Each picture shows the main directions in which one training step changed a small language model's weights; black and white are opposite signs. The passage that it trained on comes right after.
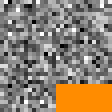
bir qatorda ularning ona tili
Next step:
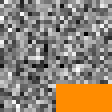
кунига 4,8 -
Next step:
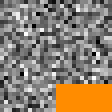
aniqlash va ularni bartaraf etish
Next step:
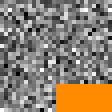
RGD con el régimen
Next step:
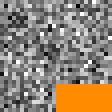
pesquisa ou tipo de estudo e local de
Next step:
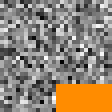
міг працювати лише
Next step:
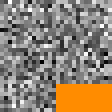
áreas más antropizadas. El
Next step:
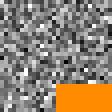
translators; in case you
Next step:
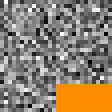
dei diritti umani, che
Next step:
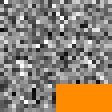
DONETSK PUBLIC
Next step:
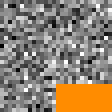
à análise e gestão ambiental. É importante ainda
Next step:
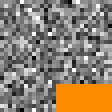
had had a big
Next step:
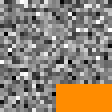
tanishtiriladi. Bunda
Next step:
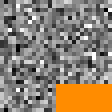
ancak bu maddenin
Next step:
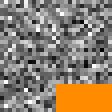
Shuningdek, O'zbekistonda
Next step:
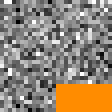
ve cinlerle haşır
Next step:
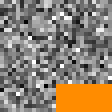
the 21st century, maintain
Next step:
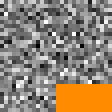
el pago de las cargas
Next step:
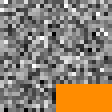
traktowane były jako
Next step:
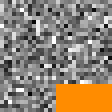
a mediados del siglo XIII.
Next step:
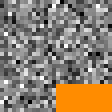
que no se ve en el texto
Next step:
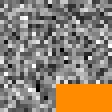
ускорить решение многих
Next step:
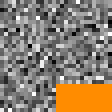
648 Hujamuradov
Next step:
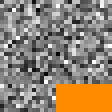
kelajakdagi sifatli ta’lim
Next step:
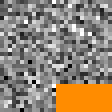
tadqiqotlar olib borishdi. Ular
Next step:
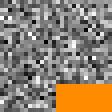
Effectenbeurs er 23 of
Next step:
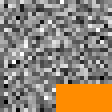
linguagem ou definir territórios;
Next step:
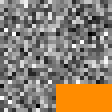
nisbatan tegishli ravishda
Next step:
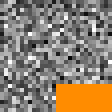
São Paulo do Censo Demográfico
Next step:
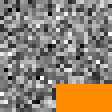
beqarorligi qattiq tanqid
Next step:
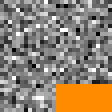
режимного параметра R .
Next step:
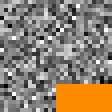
partir de 1952, apoyados en
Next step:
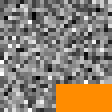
va psixologiya” nomli ilmiy,
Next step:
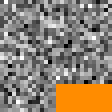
fransuz vrachi Gide
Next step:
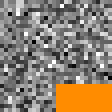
carried out in the laboratory
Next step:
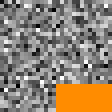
compresi interventi di
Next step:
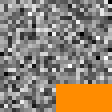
bahseder. Klasik
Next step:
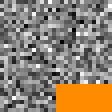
muloqot va nutqni
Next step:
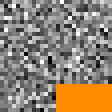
kerak, bu tenglamalardan
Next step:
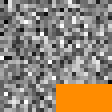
dan baru menyadari apa yang
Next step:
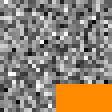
depreciation reserves on the
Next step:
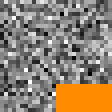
uning o'quvchi-yoshlarning
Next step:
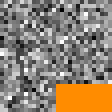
Law of Ukraine "On National
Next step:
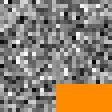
prose, the psychological portrait
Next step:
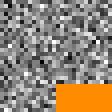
órgão regional competente;
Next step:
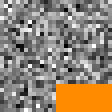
zamonaviy kompyuter texnologiyalaridan
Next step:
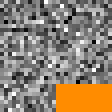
compartiments antérieur et
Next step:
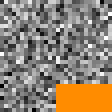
de Badiou⁴⁰ y,
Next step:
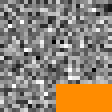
una versión actualizada del Plan de
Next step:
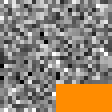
de tecnologias adotadas 3 7
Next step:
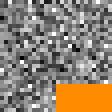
deyishi, hammaning
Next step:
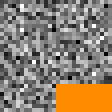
faollikni amalga oshirish vositasi sifatida
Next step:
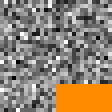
(KPI) tizimi sport
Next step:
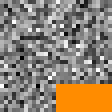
assessment. В научной
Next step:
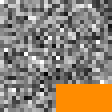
na sociedade e na economia, bem como
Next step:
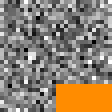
согласен. Хватит»
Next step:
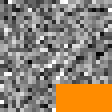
learning. *Machine Learning
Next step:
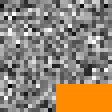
Hellenistic Philosophers,
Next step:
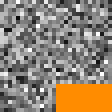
yaxshilash muammosi hal etilmoqda.
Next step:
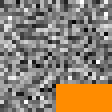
turizm sanoati, qishloq
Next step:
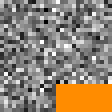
interference, otherness.
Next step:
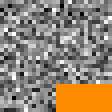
empresa entienda que la S de la
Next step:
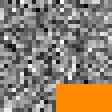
Science, [S. l.],
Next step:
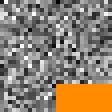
si, mas em permanente relação,
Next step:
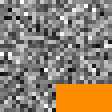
en Ciencias Pedagógicas.
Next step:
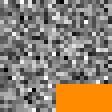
- doctor of philology, professor
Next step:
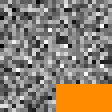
STEM și STEAM.
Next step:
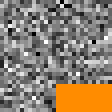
país y su contribución al desarrollo
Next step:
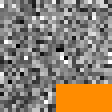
искусства и элементы
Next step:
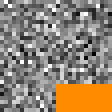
її частки у промисловості
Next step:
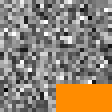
к её деталям,
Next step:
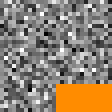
з обдарованими дітьми
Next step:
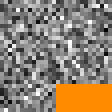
ta'lim tarbiya jarayonida bolaning atrof
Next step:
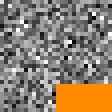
teach the common morality of
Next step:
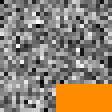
zaharli moddalar hamda
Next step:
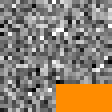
были замечены слабые
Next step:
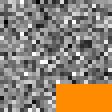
sanayi politikalarına
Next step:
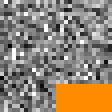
sahip fırsatçı
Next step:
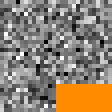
e desempenham um papel fundamental na
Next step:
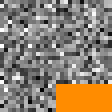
мероприятие можно
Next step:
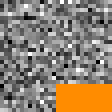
menjadi perhatian serius dalam
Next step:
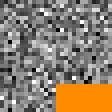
atuação dos PRMS, se
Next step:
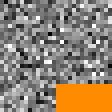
and Technology Khudoykulov
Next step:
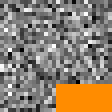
приложения. Т. I. –
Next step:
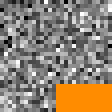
costing, absorption
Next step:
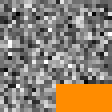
as the foundation for the development of
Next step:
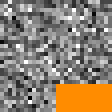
P R O G R A M M des
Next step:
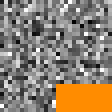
3 октябрдаги “Ўзбекистон
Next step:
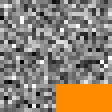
utilisées, identiques à
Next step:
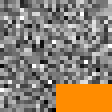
géographique dont les
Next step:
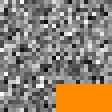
ao etanol. Nos
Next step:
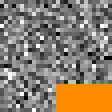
билан кифояланади, ишда
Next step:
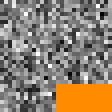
ketentuan yang ada,
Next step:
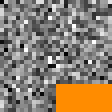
bu fan – grafika,
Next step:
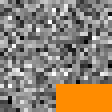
2009, Barrio-Amorós
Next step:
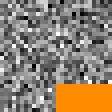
araştırmanın kriterleri göz
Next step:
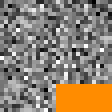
REVITALIZING THE
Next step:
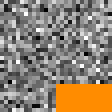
diese lernen können, wie sie
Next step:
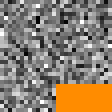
lý dự án
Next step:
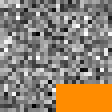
ersten Jahrhundert sind
